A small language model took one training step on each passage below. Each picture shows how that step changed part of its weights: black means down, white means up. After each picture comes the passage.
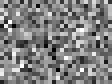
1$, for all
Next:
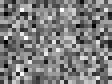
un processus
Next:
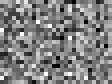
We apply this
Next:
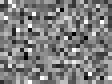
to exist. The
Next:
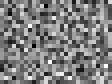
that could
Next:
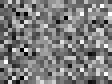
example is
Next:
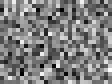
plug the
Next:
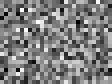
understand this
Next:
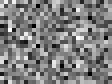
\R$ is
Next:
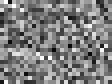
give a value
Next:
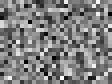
the scheme
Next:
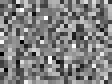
The function $$
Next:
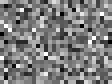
CMI is
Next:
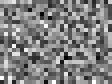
with dynamics
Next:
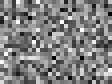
right to
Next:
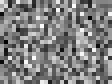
is $\aA
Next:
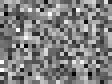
class $D$
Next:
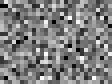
close relative
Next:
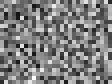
composition at the
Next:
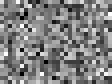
as under the
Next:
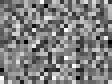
this paper is
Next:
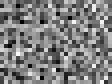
a solution state
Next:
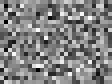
and M.
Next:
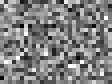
belongs to
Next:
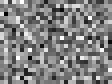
to explain
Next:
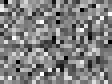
tek ve
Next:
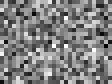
flow, and
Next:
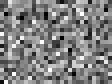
$h$ for
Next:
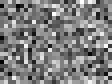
connected and
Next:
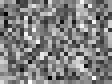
is $\mathbb
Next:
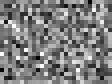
between A and
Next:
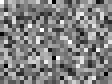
side). We
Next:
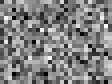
intended to
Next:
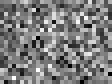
gluon in
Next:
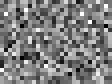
and integer
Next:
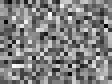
the special
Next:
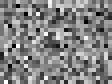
at very
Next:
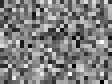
one in the
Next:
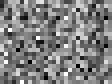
for the phase
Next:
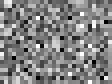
a uniform
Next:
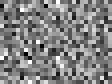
rotation as
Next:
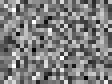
numbers and
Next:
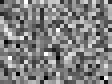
distribution given
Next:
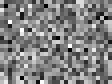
as large as the
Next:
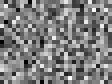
field due to
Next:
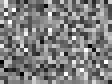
motion, that
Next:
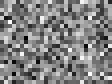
\equiv 1
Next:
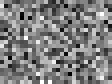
in the following
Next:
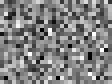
a positive
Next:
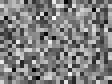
theories of
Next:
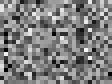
d}$ (where
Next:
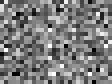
fixed point
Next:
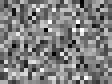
sides of
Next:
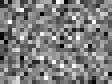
light represents
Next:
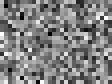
as the main
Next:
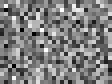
lies in
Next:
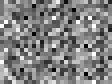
known in our
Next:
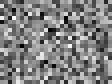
the expansion
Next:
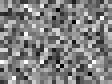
us denote
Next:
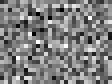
tout par
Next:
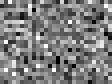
In recent
